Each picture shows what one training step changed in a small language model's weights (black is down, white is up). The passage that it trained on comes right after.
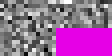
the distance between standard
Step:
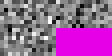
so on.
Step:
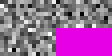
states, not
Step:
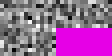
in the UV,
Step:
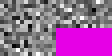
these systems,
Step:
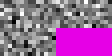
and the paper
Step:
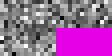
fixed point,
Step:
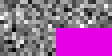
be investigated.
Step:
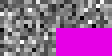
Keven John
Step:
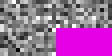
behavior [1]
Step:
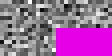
fracture of matrix between
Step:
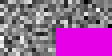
polymer can occur
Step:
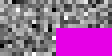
High Precision
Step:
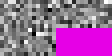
infected with
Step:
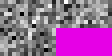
shape parameters respectively.
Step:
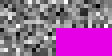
Swali R
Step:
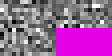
make a significant contribution
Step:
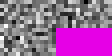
polymer and
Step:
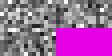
Figure 2: The
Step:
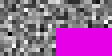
view of the common
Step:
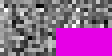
is to evaluate the
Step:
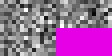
underlying equation in
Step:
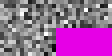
for obtaining
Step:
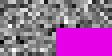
by $\left\{
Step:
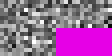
upcoming deterministic
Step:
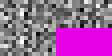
for learning about a
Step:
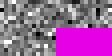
The recent findings of
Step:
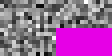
in the form of
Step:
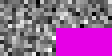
to a confining
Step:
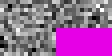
persistent asymmetry
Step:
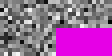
a 3D structure
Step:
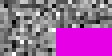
do that we introduce
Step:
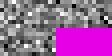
The GRU
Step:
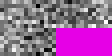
(RSD <
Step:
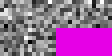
In Table 2 we
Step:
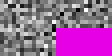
determined by averaging
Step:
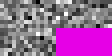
at several different orbital
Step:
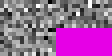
NN with the
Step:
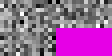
is held fixed,
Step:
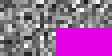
in University of
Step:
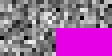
Phys. A41
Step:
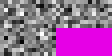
research demonstrates the potential
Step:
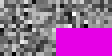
applying to this expression
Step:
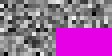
the important demands
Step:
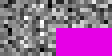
wt% and
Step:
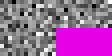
hand with similar approaches
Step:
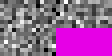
to having become a
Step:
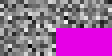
the irrigation network based
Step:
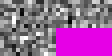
and Green and
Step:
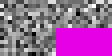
the average effective
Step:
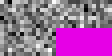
beam is plotted on
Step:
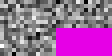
smaller than Music
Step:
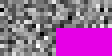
a precise and efficient
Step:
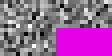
Evidently this
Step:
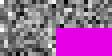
Schramm for
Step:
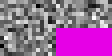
(as well as
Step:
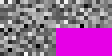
modulus concept
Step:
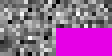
for LL,
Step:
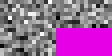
7. Since the
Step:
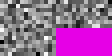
variations on the scale
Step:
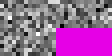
the decrease of the
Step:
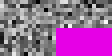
depends on the geometry
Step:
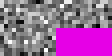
Then, we
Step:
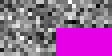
method. After
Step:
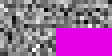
data is necessary.
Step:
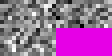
business 1.23
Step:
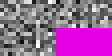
How about the influence
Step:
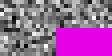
and sequence alignment in
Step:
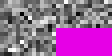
nanowires where
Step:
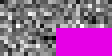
Children to
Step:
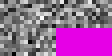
foreigners living in
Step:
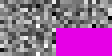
system like a
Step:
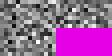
posed by the
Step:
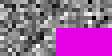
are modeled by
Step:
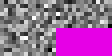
so direct measurement of
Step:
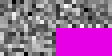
radio burst has
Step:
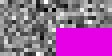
claimed they had
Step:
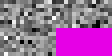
cup is reduced
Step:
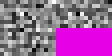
that the exponential behavior
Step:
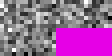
interaction and user knowledge
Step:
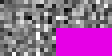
in their place.
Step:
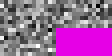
their perception of current
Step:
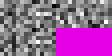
communication multiplexer
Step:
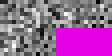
physical and idealised
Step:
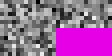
into the variational
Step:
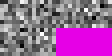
than boys who
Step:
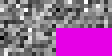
required for the computation
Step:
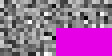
Education in the
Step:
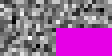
and other activities
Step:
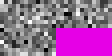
magnitude, or
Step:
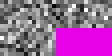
system development. %
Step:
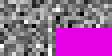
These institutional frameworks
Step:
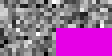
which goes as
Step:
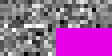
no tree-level
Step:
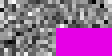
The design,
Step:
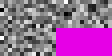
a variety of
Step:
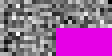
²Department of
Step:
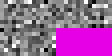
protein in the next
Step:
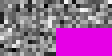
frontally taken
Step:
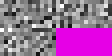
change (eV)
